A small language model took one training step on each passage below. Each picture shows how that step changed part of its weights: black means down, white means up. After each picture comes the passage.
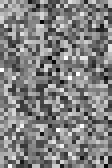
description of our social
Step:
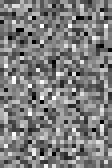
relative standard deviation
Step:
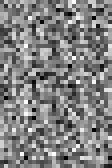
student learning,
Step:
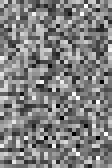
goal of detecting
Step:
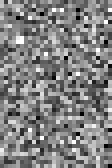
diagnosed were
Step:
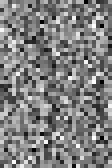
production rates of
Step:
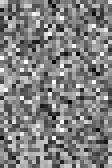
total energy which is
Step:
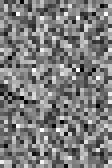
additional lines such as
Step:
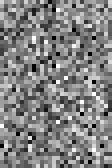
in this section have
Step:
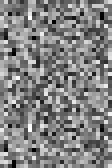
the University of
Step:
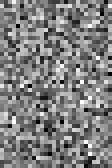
was computed without the
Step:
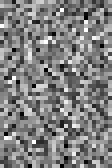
- Interest
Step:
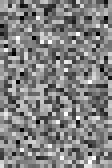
is the measured current
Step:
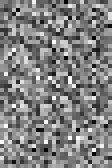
one data set and
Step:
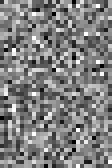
the reliability of
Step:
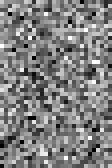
each target, there
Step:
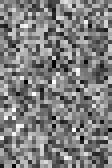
from the physical values
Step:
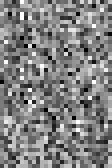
convergent }
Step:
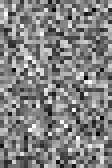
and surface properties could
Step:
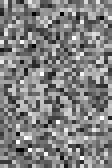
for Next
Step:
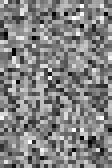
The need for
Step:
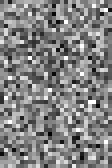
thus be interpreted
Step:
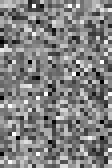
says that
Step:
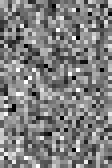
range of the signal
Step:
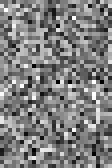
suppressed channel &
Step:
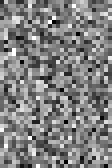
of the Human
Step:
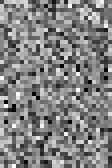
on the background of
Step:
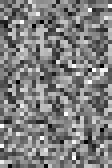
control has some ability
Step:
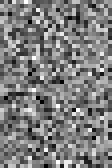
T F % T
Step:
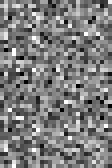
the optical spectral
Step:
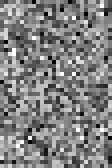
with the bounds
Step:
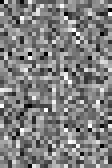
pedagogik muhit
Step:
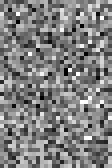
has been developed to
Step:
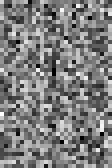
accessible already by
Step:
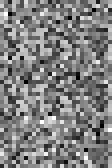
and Job
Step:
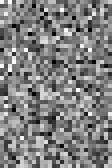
of the wave.
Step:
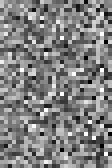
ordered stable
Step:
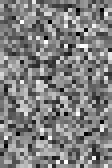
of using bone
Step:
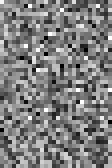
emotional and
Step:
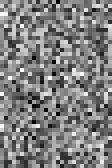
and competitive costs
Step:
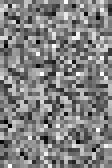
to zero at the
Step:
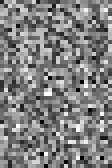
alimentos para
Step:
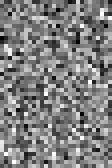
Amtes für
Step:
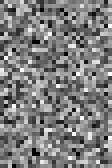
the direct participation
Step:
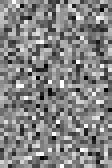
as revealed by
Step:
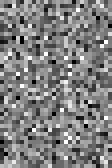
se divide y
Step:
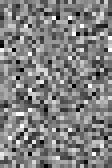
l'une des
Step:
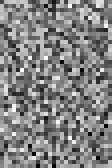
on the effects of
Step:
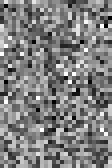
to approximately 4%
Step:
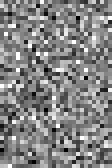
first study consisted
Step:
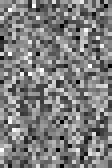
dense block
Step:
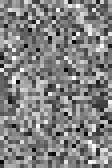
students will be
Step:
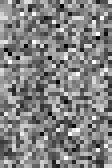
diverse machine models,
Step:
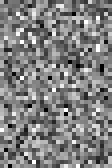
in standalone
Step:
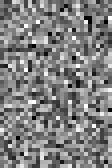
su aporte
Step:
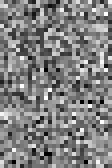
\varepsilon $ we
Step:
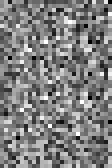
nicht denkbar
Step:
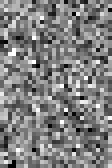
trace the highest
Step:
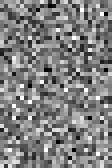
As a consequence
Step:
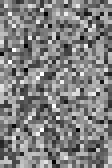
Reference system for
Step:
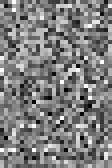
was not very effective
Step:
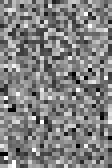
make the figure
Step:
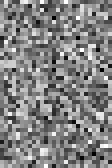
be written on a
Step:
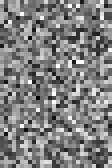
material, to identify
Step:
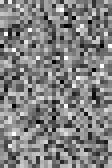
within our framework.
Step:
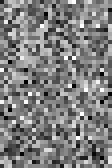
на повышение
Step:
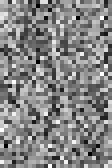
study with the
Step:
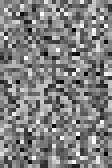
heft voor
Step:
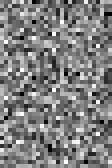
lidar com
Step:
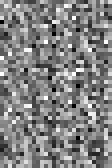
derive them in
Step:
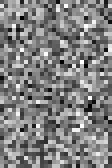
suppression is more
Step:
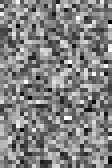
motivation is that
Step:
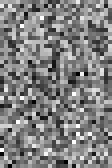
for comments and
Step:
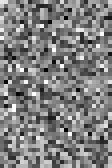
light of the measurement
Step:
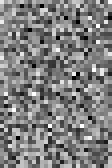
In the fit of
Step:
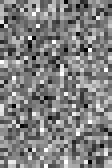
$H \in
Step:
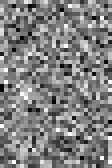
professionalism, and
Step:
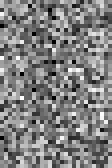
do not necessarily
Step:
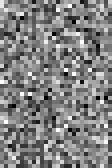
$\chi$ are
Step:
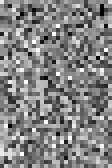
singers and
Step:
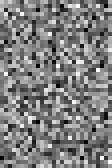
doubt, the
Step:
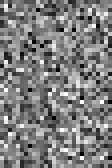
equal initial bandwidth
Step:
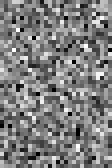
by MP as
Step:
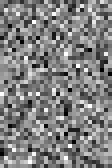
Ginger contains
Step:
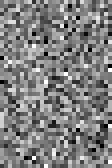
amaliy misollar
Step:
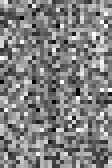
to do better use
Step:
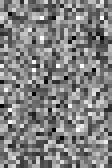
needed to assign the
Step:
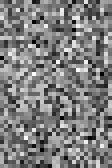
como: utilizar
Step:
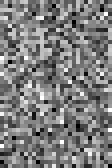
shown in Fig.
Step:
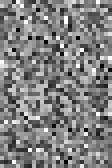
& Negative
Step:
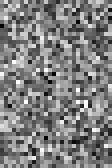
shared between
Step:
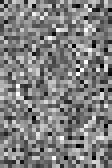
essenciais do
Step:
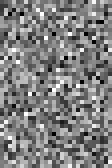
gri ve mat
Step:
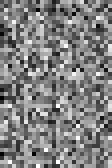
acceptance among
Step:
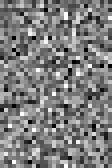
convierten en
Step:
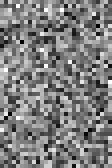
and organization.
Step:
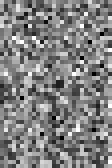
activation, followed
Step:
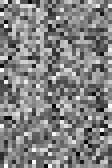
paper making due to
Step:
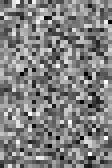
It is therefore
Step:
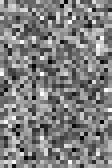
optimized a threshold
